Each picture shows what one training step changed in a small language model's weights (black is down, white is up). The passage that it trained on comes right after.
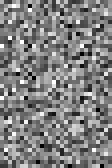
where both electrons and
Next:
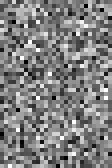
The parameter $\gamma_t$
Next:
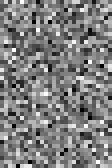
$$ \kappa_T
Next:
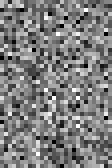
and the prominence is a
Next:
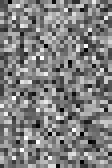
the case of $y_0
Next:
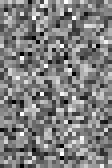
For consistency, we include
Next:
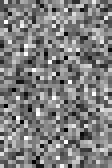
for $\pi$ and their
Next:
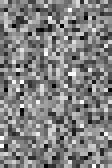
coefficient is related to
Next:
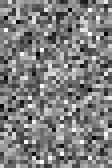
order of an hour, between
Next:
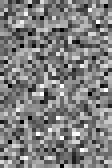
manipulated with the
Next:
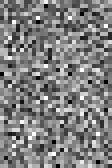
\ \varphi(x)
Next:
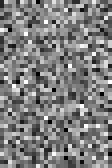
space $\F_b$ of
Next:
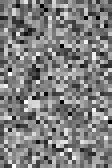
Blow-up in finite time
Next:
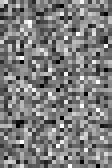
other hand, if the deposition
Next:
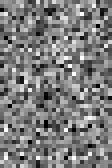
can be found in the
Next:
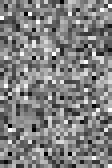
retrieved only from
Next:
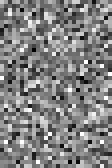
such that $ \varepsilon_L
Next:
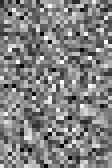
of $1$, and the
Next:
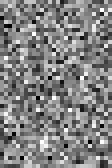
optimal values of $L$
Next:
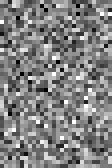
section 4 the expressions for the
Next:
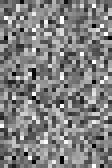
azimuthal order
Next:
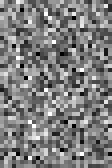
we also have the additional structure
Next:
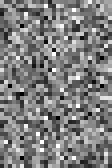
because the resulting solution is
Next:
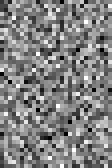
the covariance matrix.
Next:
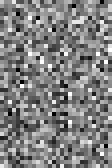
occasionally useful to
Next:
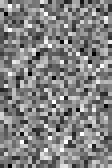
underlying SN even
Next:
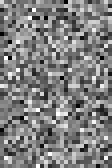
neutrino states in the
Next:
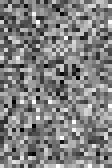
on the alphabet
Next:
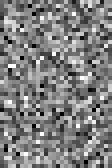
is chosen to satisfy
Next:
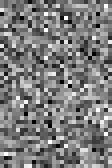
for a Service
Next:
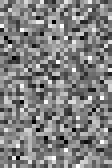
is generalized to control the
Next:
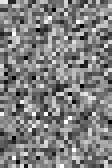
points in the reference error
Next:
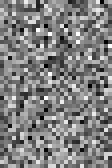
prototype and
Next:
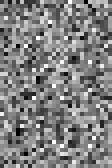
that is planar,
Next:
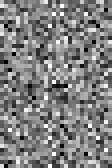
nearly degenerate
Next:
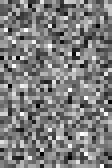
is heuristic. It is
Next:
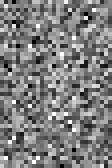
can write them in their
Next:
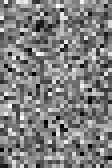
is closed under composition.
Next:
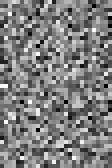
lattice types in the
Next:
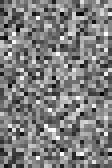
We now integrate out the
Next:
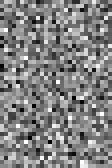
We consider $k$ independent
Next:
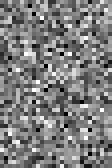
and uniform random
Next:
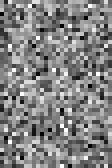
existential probabilities such
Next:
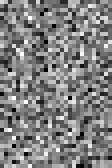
conclude by discussing
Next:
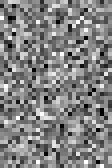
with thousands of
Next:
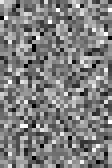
N}\rightarrow R_2+
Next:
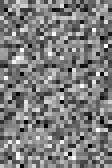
In this context, the
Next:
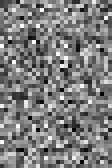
of the particles, the factor
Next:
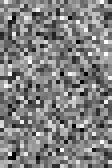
We find \be \Delta T
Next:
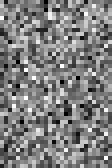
truly unique finding for
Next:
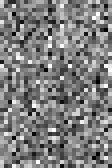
New Faculty
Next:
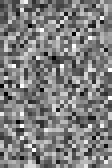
is composed of multiple
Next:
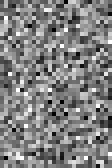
used to prove the convergence of
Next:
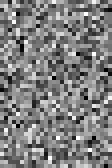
substitute this into
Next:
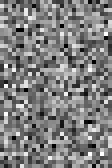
is available
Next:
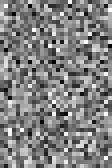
find small neighbourhoods
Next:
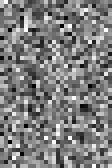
and $r$ is the
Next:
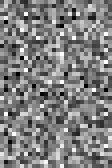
It serves as a novel
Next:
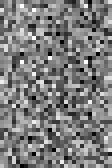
2 & \end{array}
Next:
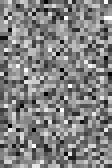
main concepts that
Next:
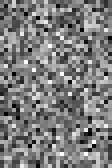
thermal order-parameter
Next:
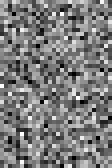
works have also proposed
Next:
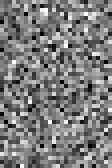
is a transcendental
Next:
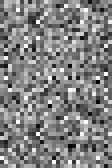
that for any $\alpha \in
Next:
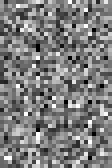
exponential decay function is
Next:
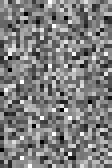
asymmetric contributions
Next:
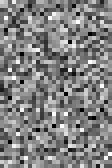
conjunction with the
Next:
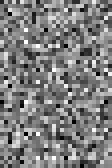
with $\lambda$ as the corresponding
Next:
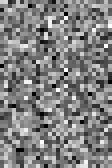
suffices to consider the
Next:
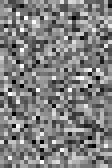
It remains (1) to
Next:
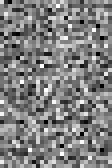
of the detector, these
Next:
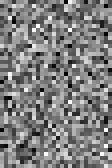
QCD axion,
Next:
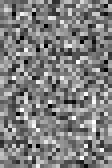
\gamma_5 (i
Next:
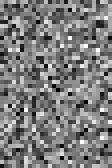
incident field, the
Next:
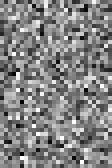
angles of the other
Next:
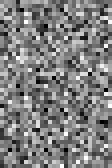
proactive network control.
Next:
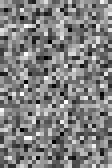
key is used to
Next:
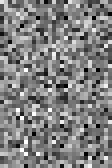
newly grown
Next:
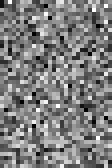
at the apocentre of
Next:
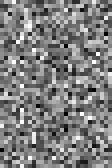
be a very accurate
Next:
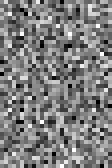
manifest. The result
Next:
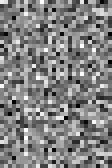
field amplitude for the
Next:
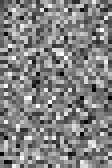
of parameter $q>0$,
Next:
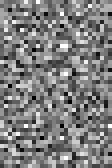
Then we can conclude that it
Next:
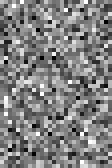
system length of $L =
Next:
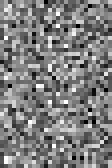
get \begin{align*}
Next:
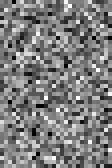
A\circ B.$$
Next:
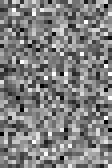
a Moishezon
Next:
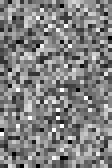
searches, what
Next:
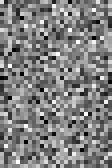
susceptibility as
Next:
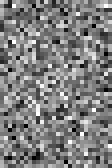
panel of Fig.
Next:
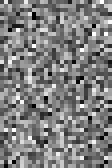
two noninterfering
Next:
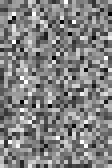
$\nuclsize >
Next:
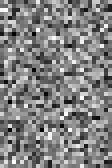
\to \infty$, the only
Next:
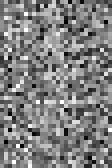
as the connected component of
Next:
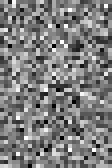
their input systems $A$
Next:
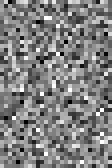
states. Indeed,
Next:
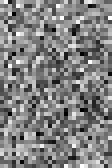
defined as \begin{align}
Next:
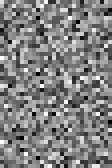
separately data for
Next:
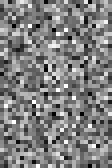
scheme to take multiple
